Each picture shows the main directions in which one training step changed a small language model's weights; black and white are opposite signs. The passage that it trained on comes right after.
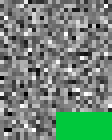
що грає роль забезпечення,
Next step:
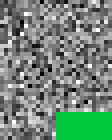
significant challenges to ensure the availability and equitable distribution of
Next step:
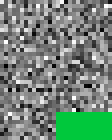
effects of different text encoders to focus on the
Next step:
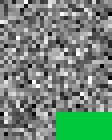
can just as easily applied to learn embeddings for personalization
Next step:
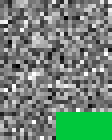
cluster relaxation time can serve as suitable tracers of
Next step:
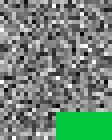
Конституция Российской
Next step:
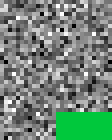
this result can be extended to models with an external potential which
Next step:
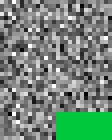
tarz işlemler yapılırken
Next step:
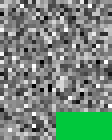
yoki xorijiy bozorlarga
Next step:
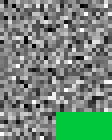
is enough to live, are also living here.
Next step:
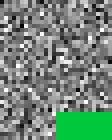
user journey mapping results. 2.
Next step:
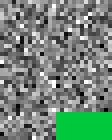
или следственно-арестованного
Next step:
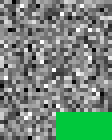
Globalizatsiya ta'sirida
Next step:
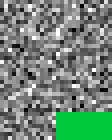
comparison with other Pacific islands, the current solid
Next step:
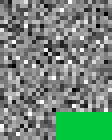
intensity band at zero excitation energy, which corresponds to the
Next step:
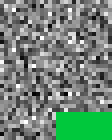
curso é testado e repetidamente
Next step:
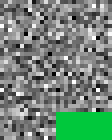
(VARIAN spectrAA 220) according
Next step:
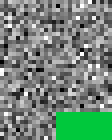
o'rganish kontekstida,
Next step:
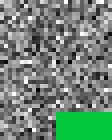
coding easy & practically possible. - Efforts are
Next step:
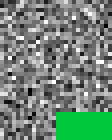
find the target. Later, it was shown that,
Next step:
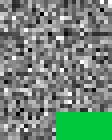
nucleus. Since the purpose of this investigation is to
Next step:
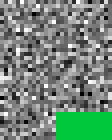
Salticidae – 9 (Table 1). 31
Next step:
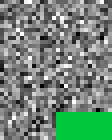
asosiy vosita bo‘lib xizmat
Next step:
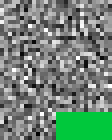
ferroelectric domain walls in bulk single crystals.
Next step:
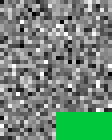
We have derived a quantum $\cW_N$ algebra
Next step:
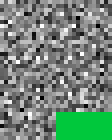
score in the applied scoring matrix (Table 1 of the
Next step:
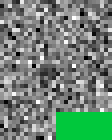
their significantly larger ionic charge states and, hence, higher
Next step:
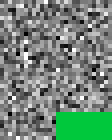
go'zalligi bilan ajralib
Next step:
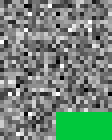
is the maximum volume where the star would still be visible
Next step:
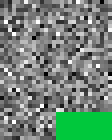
wave packet spreading phenomenon for a free particle.
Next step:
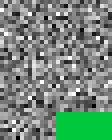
a non-monotonic behavior as a function of
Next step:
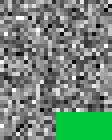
$(2)$ denotes a term of second order in the
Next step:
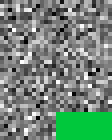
buyumlarning tarkibiy qismlarini
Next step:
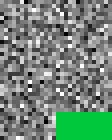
el de ejemplares, presentando las tres
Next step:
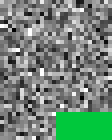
broadened but shows zero shift in this regime. The
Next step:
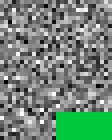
2018). References: CASP Critical
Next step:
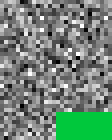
the main reasons why least developed countries still do not have
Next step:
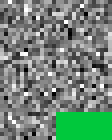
by the theory so that counterterms can subtract the
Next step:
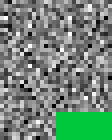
*p-value*) Graphics card Hard disk
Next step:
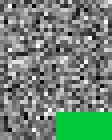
conditions, and lack of social protection. In this context,
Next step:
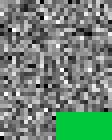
covered within the next Scientific Plan for 2024](#)
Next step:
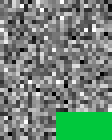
do arguido para os efeitos do
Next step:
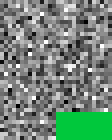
ослаблення поля під час
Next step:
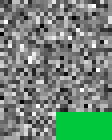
solution in the four dimensional conformal gravity. We will consider the
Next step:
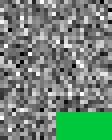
множество точек зрения на
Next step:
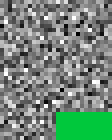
production activities, and what do those activities involve?
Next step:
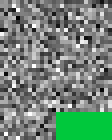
ushbu ma‘lumotlar asosida yuqori
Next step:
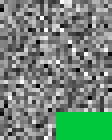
in constructing the materials, intervention design for the
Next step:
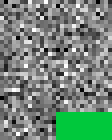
(кого і чому навчати); - design
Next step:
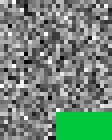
other hand, is a behaviour pattern intended to maximize
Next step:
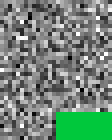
be increasingly hybrid (EUA 2021), allowing for
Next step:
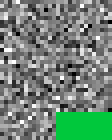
Negativo Fuente: Historia
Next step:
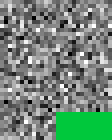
transmission and reception implementation systems. Figure 5.
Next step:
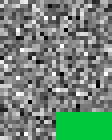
всех побережий
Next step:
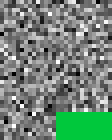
\langle \eta(t) \rangle=0~~
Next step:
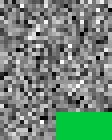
A. 3.5 Uji Impak
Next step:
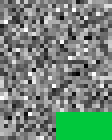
phenomenon occur in the development of a cosmological time
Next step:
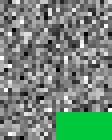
laptops in a corporation, was no
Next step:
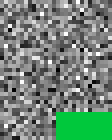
Taxpayers with a t statistic of
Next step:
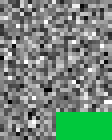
not hyperbolic and rather is the so-called
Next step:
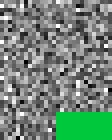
alle Informationen bevorzugt auf
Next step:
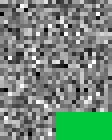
more rigorous result. Careless manipulation
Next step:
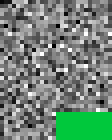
provided the highest average of ozone quantity at 223
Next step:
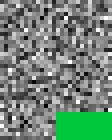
of MDN crystals with a mean thickness of
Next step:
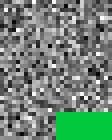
neighborhood (**Figure 4c**). The
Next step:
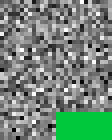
e liberação de memória de forma
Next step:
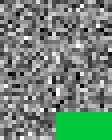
of labour, it does not significantly affect mode of
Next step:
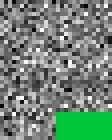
is caused by a thread leak with
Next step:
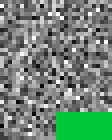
singlet-doublet level-crossing phase
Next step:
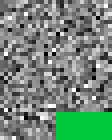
may also help resolve the issue. Most interesting are
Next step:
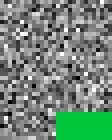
Tolibjonovich, M. T., &
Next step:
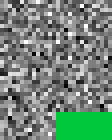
por lo que en esta circunstancia se
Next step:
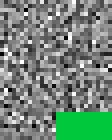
as quais serão abordadas nas
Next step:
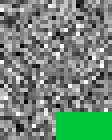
у контексті сталості
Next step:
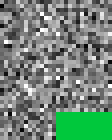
While it is a protective mechanism, persistent or
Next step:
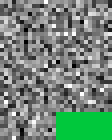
3.1–3.3. The degradation
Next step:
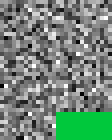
It is instructive to discuss how the pattern we have
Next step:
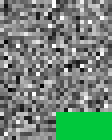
передачей данных на расстояние.
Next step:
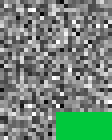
оның «Болмаса»
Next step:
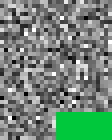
o'zaro munosabatlarda namoyon
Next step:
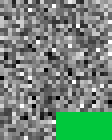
творческой работы, умении
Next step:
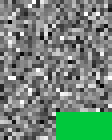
and standard deviation for Recall, Precision,
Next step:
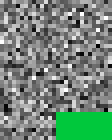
Mastitis. Conceptos actuales de
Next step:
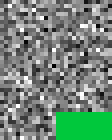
Тошкент.: ТДЮИ,
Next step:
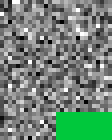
construct augmented pair. In the Representation
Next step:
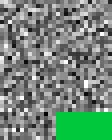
carried out at the Astronomical and
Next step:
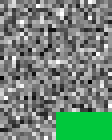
\cdots \wedge d x^{p -
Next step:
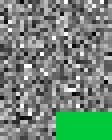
oxidative products and reduce inflammatory responses following
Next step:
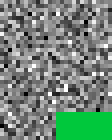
and a draw for the best-performing
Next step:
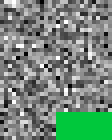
from this virus. 5. Conclusion This is a
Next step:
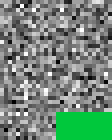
insonlarda tinchlantiruvchi
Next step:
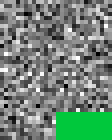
These observations confirm that our background subtraction is reasonable
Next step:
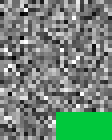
ham o'z ichiga oladi.
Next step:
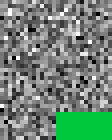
taʻsir kuchiga ega boʻlgan
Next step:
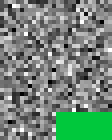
Решение проблем трудовой
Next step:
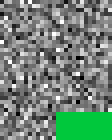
la montaña 7. Viajar a
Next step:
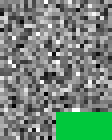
los casos, como parcialmente
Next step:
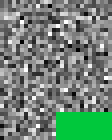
from the Déganobo lake system by
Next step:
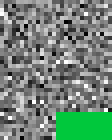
is not enough, but where the squeezing of
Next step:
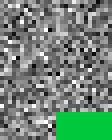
(\ref{Second_mom}) the notations
